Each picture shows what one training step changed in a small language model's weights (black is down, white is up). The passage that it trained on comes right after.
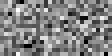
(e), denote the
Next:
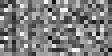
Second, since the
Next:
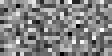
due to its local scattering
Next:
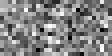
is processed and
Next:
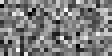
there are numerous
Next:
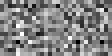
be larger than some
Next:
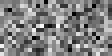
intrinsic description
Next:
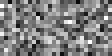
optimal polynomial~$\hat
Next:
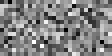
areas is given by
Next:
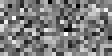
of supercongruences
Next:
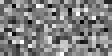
In this way, we
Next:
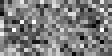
the cosin2 function
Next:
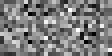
\ge \sum
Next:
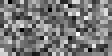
Indeed, the
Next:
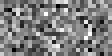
this, pick
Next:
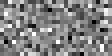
is suppressed and
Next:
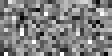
suggested that the
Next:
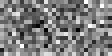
the canonical projection
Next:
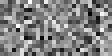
test for each region by
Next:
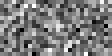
polarization states of the
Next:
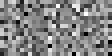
numbers of a finite
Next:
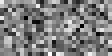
as a function of
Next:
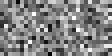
such that there is some
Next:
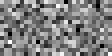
of the transformation
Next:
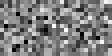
molecular probe that
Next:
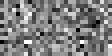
the following update
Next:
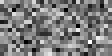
with bounded degree has linear
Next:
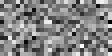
models are of two
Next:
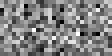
a way that for
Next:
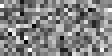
in demand for the
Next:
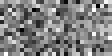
in the above probability
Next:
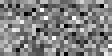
batch size of
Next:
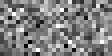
$ \epsilon $
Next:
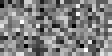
at time $nT
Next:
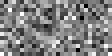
certain LMIs
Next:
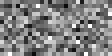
measures on the plane.
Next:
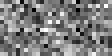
two images of two
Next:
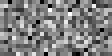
states is relatively
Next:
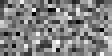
fields behave on the
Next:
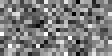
the integral representation of certain
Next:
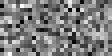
random deviation from
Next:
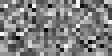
symmetries that makes
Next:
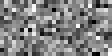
has now been corrected
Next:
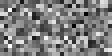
et leurs applications
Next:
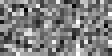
we will denote by
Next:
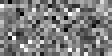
$A$ is
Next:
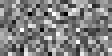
Here are some general
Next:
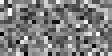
to be proven,
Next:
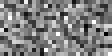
Hardness is an
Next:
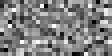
is very likely with
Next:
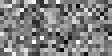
standard action with weights
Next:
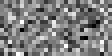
the number of nodes within
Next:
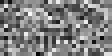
to excitation strength of
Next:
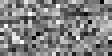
still have a polynomial relation
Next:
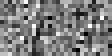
combined additive
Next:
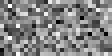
for $\zeta \neq
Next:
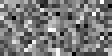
fact that the last
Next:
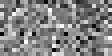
spaces in the corresponding
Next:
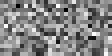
more intricate
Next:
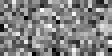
can diverge from true
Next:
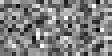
on a sufficiently large
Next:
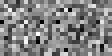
and $v\in
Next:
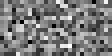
\vskip 1pc
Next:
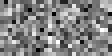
is an integer vector.
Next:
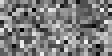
sets the conical region
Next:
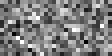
\smallskip In all
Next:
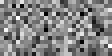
targets incurs
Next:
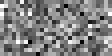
deposition. With the
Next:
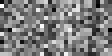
find new lower bounds
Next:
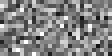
being able to
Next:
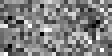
the casing of
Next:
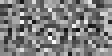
density matrix, is
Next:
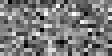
equip the Lie
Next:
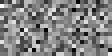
coefficients of material,
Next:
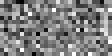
sensing system.
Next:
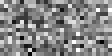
lines, for which the
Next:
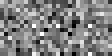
Efficient Quantum
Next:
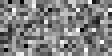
age derived by
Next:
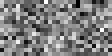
and circle mark the best
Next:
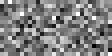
of this approach,
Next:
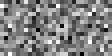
distributed convex optimization and
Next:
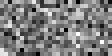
what determines the scale
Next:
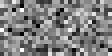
values of $R$,
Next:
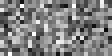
This proves the
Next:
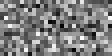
Journal on
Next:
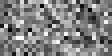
two. If two vertices
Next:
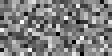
to be problematic
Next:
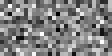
These values are necessary to
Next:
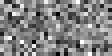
As mentioned above,
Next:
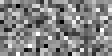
on $V$ for
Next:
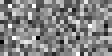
This has been shown to
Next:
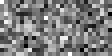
by contrast, samples the
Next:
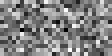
of $\phi$
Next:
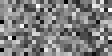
and each time the particle
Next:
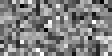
inflationary behaviour
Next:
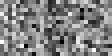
by Barrett
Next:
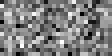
modeling higher dimensional
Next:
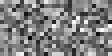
of the relative strength of
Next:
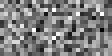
a continuous mapping
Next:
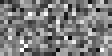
and an SSIM
